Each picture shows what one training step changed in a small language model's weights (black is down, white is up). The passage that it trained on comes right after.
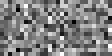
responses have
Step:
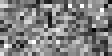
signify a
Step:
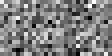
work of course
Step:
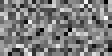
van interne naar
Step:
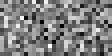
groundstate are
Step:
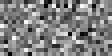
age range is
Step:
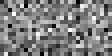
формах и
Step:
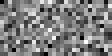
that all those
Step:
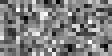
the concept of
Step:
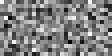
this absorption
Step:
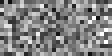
arises from a
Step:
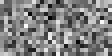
shown in Table
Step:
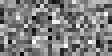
to simulate different
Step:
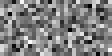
from the School
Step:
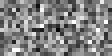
including the radiative
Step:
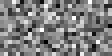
so far above the
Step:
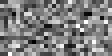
of V2X
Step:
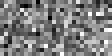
FWHM and
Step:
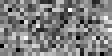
pixels which
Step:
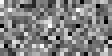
overall concentration
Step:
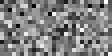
not aware of
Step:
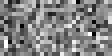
found from the
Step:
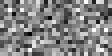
tiempo de
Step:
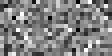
recomendación del
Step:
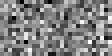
os dados e
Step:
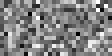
RV standard
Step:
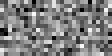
la vez fue
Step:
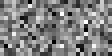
\\ & \nonumber
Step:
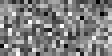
a positive effect
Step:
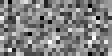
asrab -
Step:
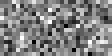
treat the
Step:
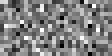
within WP3
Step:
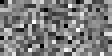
the red curve
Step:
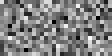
allowed optical
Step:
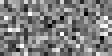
tracers that is
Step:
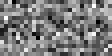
mA but reduces
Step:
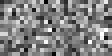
systems in glass
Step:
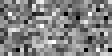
normas de
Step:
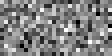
y procesar la
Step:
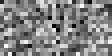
selection rule
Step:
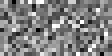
para os 3º
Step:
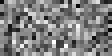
in this process, with
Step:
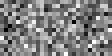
A. Jain,
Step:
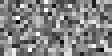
other. Therefore
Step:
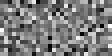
lattice up to
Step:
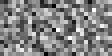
on the BCC
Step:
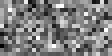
expect operators
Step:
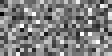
with negative
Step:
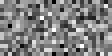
erishish; -
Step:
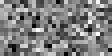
the generalization
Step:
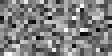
a prior when
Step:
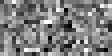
combatere a
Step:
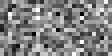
of the tube
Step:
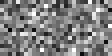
una parte del
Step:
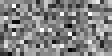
each. The first
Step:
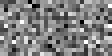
these patients.
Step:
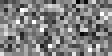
a prime number,
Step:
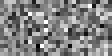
in the NUV
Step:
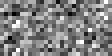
not match the
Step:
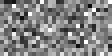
around its mean
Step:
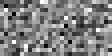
are shown in Fig.
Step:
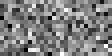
According to
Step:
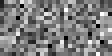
floor}$. A
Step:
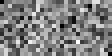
by the ratio
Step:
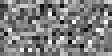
are multiplied by
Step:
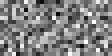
with lower beam
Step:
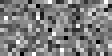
direto na
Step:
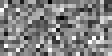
shifted by
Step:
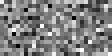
a fazer
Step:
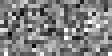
necessidade não
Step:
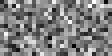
a direct probe
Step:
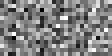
statistical data
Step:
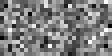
web asli
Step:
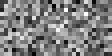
minimum halo
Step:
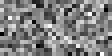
corresponds to a
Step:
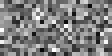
dan zona
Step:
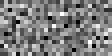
comparison to
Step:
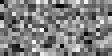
the kinetic temperature
